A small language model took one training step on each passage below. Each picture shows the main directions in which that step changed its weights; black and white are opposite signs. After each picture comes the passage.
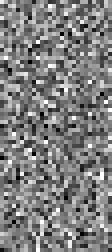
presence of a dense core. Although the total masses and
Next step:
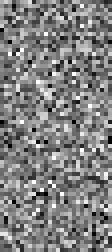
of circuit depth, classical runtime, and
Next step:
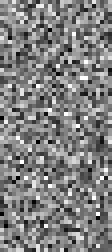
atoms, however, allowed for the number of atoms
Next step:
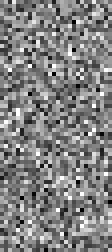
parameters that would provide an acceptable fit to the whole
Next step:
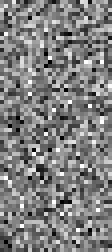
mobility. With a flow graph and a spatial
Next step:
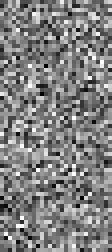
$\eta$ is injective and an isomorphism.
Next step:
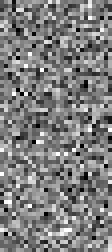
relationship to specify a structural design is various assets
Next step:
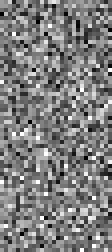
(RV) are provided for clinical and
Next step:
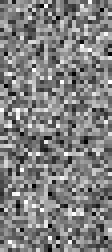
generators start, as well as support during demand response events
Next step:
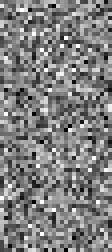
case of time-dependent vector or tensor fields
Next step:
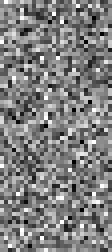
(a non-degenerate bi-quadratic)
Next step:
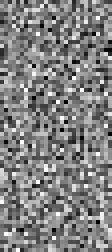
making the sampling more greedy. The performance of all schemes
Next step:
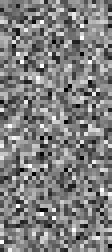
its canonical dual in the sense that they have the same
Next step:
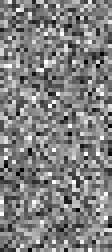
many applications. On the other hand, from an
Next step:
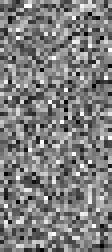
enough to pin down the emission mechanism. Here we
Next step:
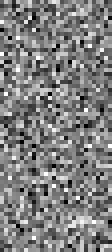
new generation of smart sensing scaffolds from
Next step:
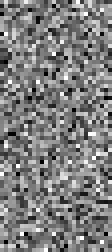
a space-time dependent semi-classical phase
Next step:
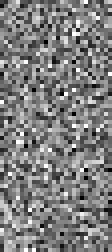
$\langle F_L \rangle$ is the longitudinal
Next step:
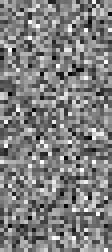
Appendix, $H_0$ contains an almost
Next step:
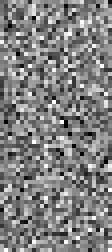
directionally-controlled time evolutions. It
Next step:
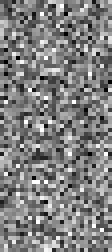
slowness wrt the ray direction. Both matrices
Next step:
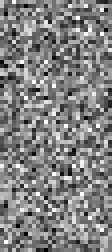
a\diamond e]) + b\diamond
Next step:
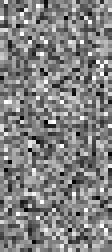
formalism and the condensation of dimension-2
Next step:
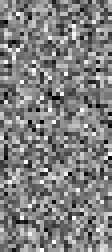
collective modes in this case. On the other
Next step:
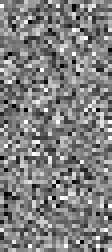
by Eq. (\ref{eq_BNS}).
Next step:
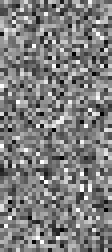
2-sided disk face offers $n$ adjacent
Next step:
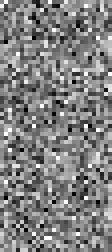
2MASS result is significantly steeper than
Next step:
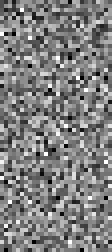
144. [6] This formula may,
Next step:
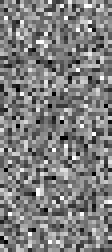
clusters. It should be remarked, however, that
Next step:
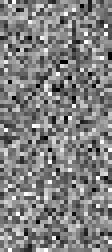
offset measurements, we noticed that for a few
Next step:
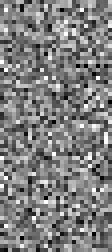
\ref{eq:state} is possible, the
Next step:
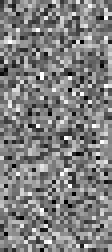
effective magnetic field in the ordering direction of the upper
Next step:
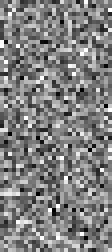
operator in this paper, such correlation functions are not required
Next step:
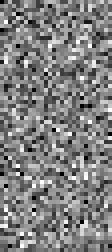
expand on them here. The two examples serve to
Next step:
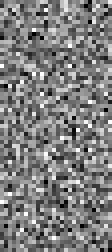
Maci\`a {\em et al.}
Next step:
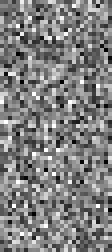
~$H=1$, generated by a curve
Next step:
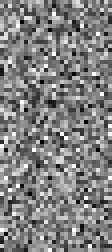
k-1.$ Suppose that $S$ is a
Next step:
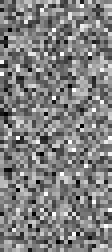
indexing peaks of the conductivity has been proposed on
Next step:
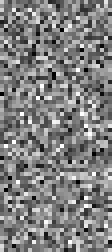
will only consider cases where $V = W$ and
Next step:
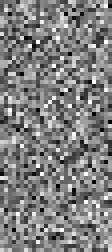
label ``0'' we remove all edges between vertices
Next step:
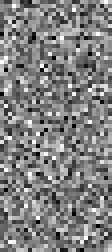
of infinitesimal Einstein deformations on our examples
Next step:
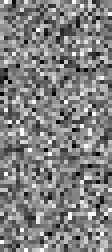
with 10 visits. Among the four cases
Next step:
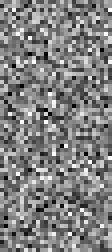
is continuous and that it can also be used as a
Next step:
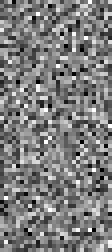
gas, but the density is typically assumed to be low
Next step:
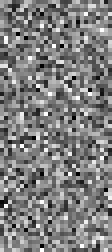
in the fourth round and it is easy to check that
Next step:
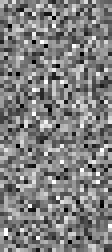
positives does not provide a measure to the actual impact
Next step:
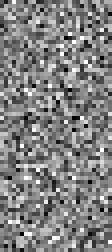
and the matter distributions of these nuclei were tested using
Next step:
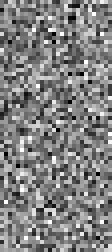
bitrates. The reasons for this are
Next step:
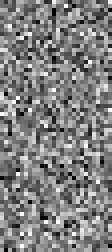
secondary transmission while leveraging secondary interference to
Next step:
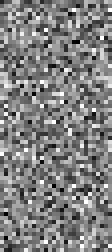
or the result of any operator with several consumers.
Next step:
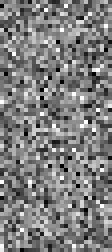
\sum_{n\le x\atop
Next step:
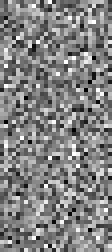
core-collapse supernova with a
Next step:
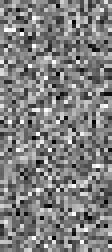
given parameter space, without assuming a specific functional form for
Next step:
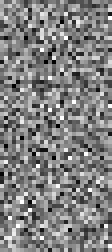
be extended to trapping horizons in dynamical spacetimes
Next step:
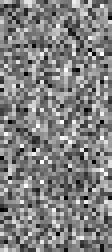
a larger $N_\tau$. Furthermore,
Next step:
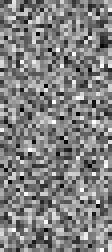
for the central scale at LO and NLO for
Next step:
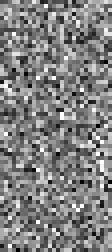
(dots) and fit (line) of a
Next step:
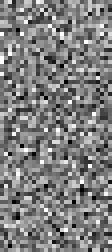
for quality propagation for which we consult the various
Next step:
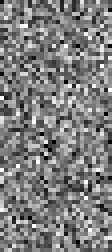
We identify $K(\D_n^N)$
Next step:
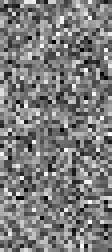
a monic polynomial of degree $d(i)$
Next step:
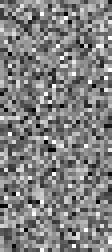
main results we introduce the necessary definitions and notation.
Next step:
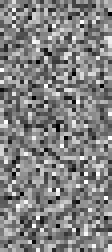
is concerned (our inflow and outflow surfaces
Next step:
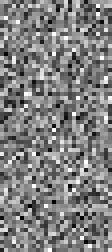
CO bandhead at $\sim$2.3
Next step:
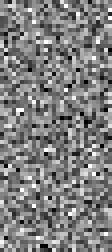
their inner arcs. In order not to make crossing
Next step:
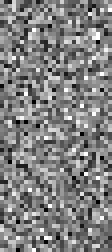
for which $W(x) \geq
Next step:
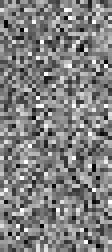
binary.\\ {\it W79}: The approximately 6d
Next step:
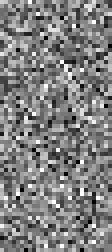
\item if $\alpha \in Q_1$
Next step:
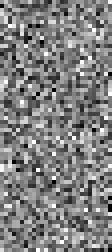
emission). On these scales, relativistic effects tend
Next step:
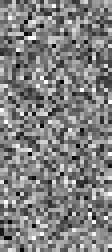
other and are held apart by a conical
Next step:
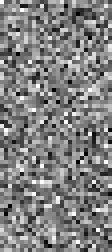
+ z \beta) \right)}{2 \beta
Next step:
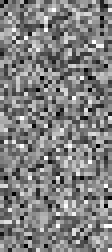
obeys the conditions of Theorem 2.8,
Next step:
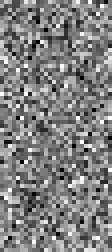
a medium with energy-stress tensor $T$
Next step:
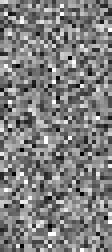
Leiden, The Netherlands \\
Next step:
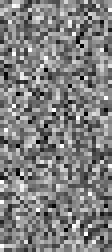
that $l_r\ge 0$ and
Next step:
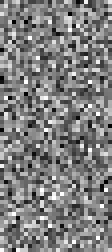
$c.P$ such that $c \in
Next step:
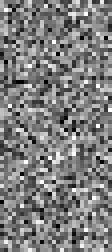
worker in any node, this incurs additional
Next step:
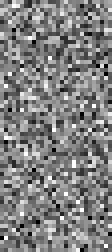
that are 1-flat - a constructive approach}
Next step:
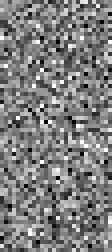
Proposition 3 and let $$\Omega_\pm,
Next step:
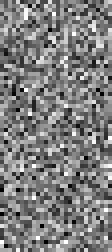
Engineering} \paragraph{Log Data Features}
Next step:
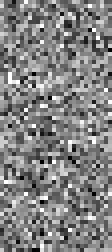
the central hexagon by cells in the
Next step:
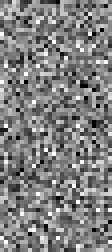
(which can never be an item contained in the
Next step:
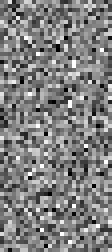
at every lattice site by removing the valley
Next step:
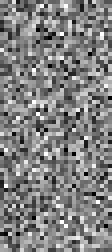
particles and waves. There are several theories based on wave
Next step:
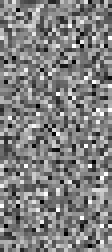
structure, we measure the intensity of the reflected probe
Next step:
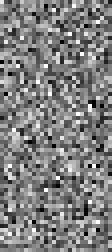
[0,1]$ is said to be weakly differentiable
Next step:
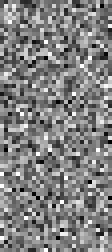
ages of Cr and Fe are closely related to
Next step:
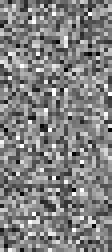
which case all our estimates would all be multiplied by
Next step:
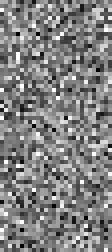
conjugate to its inverse $w^{-1}$. These results
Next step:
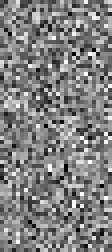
$\ffR$ is a complete regular local ring of
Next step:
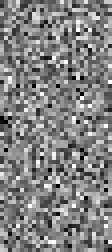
$\tau$ is the pulse duration,
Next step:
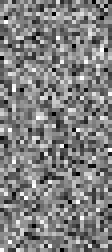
geolocating solutions. Herein, we
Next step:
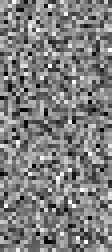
combination in the untagged decay rate, which is
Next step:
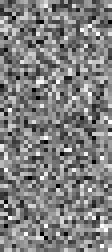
multiplisity 4, the complete intersection of two singularities
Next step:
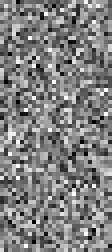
function}. Festschrift Marcel
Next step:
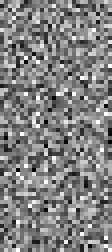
is a continuum of homoclinic connections to
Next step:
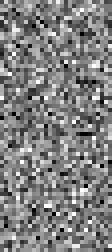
to couple services. The microservice
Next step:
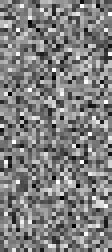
Search and Synchronization} procedure has
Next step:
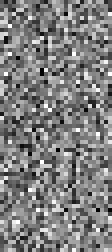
triangular antidot array is shown in Table 1
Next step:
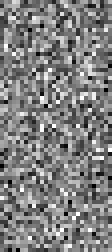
the Keldysh Green's function formalism, we analyze the
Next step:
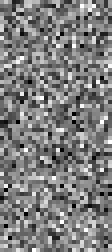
to believe that any galaxy included in our sample,
